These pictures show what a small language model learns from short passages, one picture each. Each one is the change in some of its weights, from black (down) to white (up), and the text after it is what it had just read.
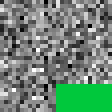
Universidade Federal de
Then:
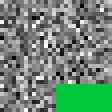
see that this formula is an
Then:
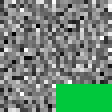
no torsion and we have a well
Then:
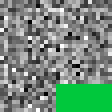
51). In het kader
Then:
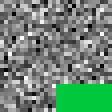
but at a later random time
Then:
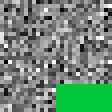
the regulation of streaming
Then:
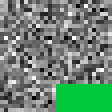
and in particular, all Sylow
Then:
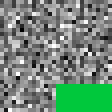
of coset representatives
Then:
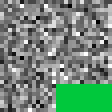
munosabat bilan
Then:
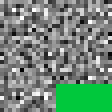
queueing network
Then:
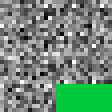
J Sci Tech Res”
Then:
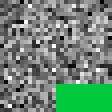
(age, grade and
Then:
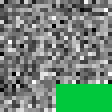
geral, produzidas
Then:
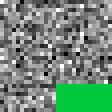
coletivo para uma
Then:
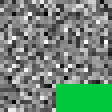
well-known classical
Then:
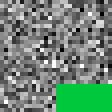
produtividade total entre
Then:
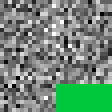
more advances technology and
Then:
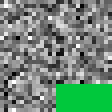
the $G$-space $X$)
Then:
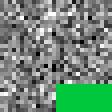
the DTCHull. For
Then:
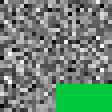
surfaces with specific singular
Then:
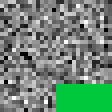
re-sellers. This
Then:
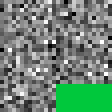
margin, average profit
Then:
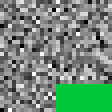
bilinen en erken
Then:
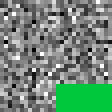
davr guvohlari
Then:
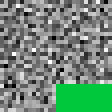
is one of the poetesses
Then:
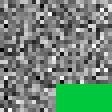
like climate change,
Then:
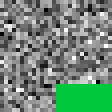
\{0\}$. The smallest
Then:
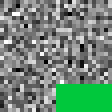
obtained by substituting
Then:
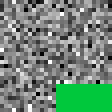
of these rules. Another
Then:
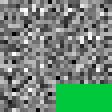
and well-being, and
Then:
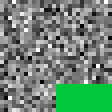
the line $\ell$ at infinity
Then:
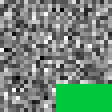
dopamine and serotonin
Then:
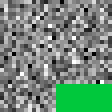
dikawinkan dengan
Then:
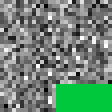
якості життя
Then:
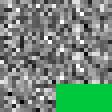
conception of platform
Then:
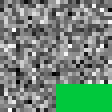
її особистісні
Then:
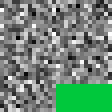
not too many opportunities
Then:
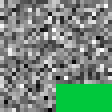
ait manzum parçalar,
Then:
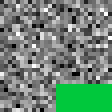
researchers use the
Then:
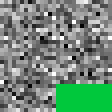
anglay boshlaydi.
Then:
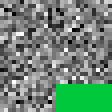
and $f_3$ are
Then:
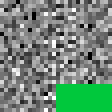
mos keladi. 3.
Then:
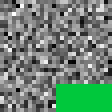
solving PDEs, but
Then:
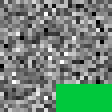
ranks of ${\mathfrak
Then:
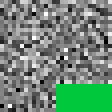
recent years, the
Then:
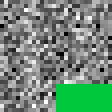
rice genotypes over
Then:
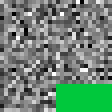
my mindset. I might
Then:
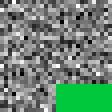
de designar o aspecto
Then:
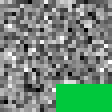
used for extraction, selecting
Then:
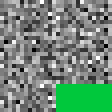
de santé s'y sont
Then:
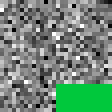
hodisalar soni
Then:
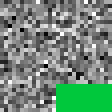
Russia; (2)
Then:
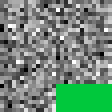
Fourier harmonics $$
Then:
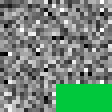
a burden on poor.
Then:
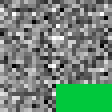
campo criam um
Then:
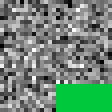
З трактуванням
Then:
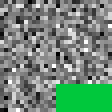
modulo $8$ are
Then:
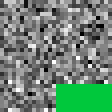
a proof of this see Section
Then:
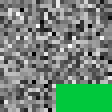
hernias in childhood
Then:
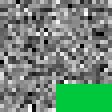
Fig.6: Effect of
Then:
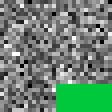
main object of study is the generating
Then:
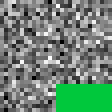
covers \emph{can}
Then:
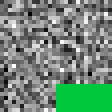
is surjective. \item The
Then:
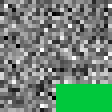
We use in particular the result above in the
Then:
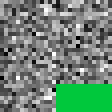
позже были
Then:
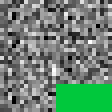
noise of the effective
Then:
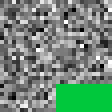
vínculo entre la
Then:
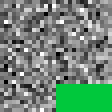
the expectation with respect to
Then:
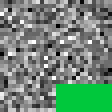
apresenta o maior valor de
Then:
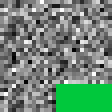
RDTs may go through the
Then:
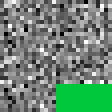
) $ and statistical
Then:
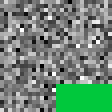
formula implies the set of
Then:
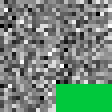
esa nafaqat
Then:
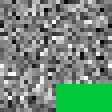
for electric vehicle
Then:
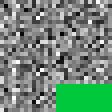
expert Joseph M.
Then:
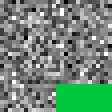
$M$ in complex space ${\Bbb
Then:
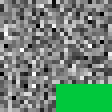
and recall over the original
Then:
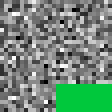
the macroscale equation is
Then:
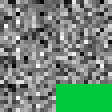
spiral around $\lambda$.
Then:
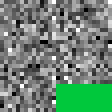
generally, to improve the
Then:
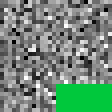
control water flow by
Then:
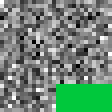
English, that's
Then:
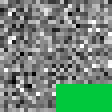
unbounded. On
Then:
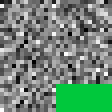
be regarded as refinements
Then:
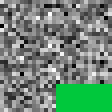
32 нафарида
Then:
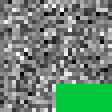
системы ценностей
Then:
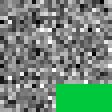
bo'lib, ular
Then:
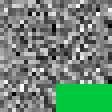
implicou em uma redução
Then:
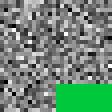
problem. Given an instance
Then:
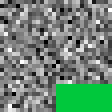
sometimes took precedence over
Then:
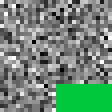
a_1 \mapsto
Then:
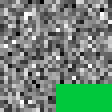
Rasht valley depends
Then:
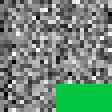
the early morning and
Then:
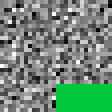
asymptotic IP or,
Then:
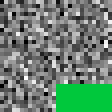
necessary condition for
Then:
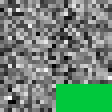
determined by the average time
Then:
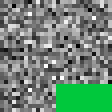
a torsion group and hence
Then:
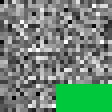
water-scarce regions
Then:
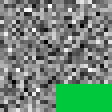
they come together,
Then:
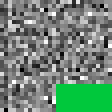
addition^[14] with the
